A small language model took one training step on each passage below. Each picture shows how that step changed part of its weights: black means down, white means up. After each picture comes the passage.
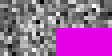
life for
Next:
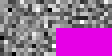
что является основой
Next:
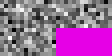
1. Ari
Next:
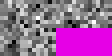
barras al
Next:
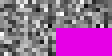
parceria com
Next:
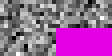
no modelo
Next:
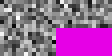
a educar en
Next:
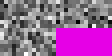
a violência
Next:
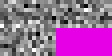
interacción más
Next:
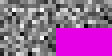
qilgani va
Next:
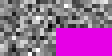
atau alat
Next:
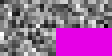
a piaci
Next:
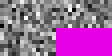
no conflict
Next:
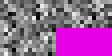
educação, dos
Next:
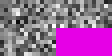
article is to
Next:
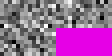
participating in a
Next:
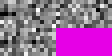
state of the
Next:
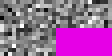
the study:**
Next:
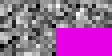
de evaluar el
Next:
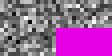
tarbiyasi bilan
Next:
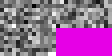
innovative products
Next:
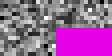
los investigadores”.
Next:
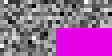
системы. И
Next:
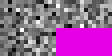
olib borish
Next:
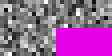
bevor sie
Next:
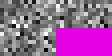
colocou que
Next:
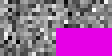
исследования в
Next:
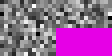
pur și
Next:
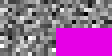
связи с
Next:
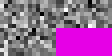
do direito à
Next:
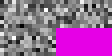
le processus de
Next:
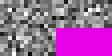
Europie i
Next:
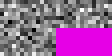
del dominado
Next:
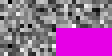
inson omili
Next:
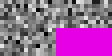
topish uchun
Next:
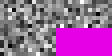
Sicht der
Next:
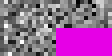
participando do processo
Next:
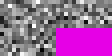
saat ini
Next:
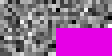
faoliyatini uch
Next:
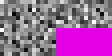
sp.* yang
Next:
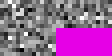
das violações
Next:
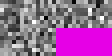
yosh bolani
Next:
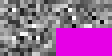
и тот
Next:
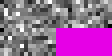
dân và
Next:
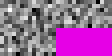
Denkt U
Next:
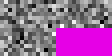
актуальным на
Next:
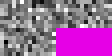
is assigned
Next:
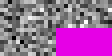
einer Kultur
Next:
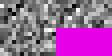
para o novo
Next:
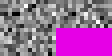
identity of
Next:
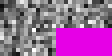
the first
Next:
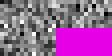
aprendizajes y
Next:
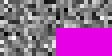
з обробки
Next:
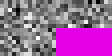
bir nechta
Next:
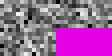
suerte yo
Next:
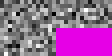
nombreux dans
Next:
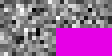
Pontin de
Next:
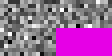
и правом
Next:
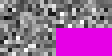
como temperatura
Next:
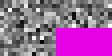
A New
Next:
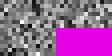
direitos e
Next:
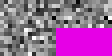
Lopes do
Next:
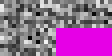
que ainda se
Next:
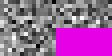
да је
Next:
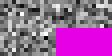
para que ela
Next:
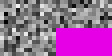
transeccional y
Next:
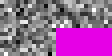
potentials of
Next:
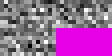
Натижа ва
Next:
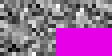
de la realización
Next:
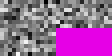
las personas
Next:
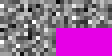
o seu peso
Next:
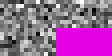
para luego
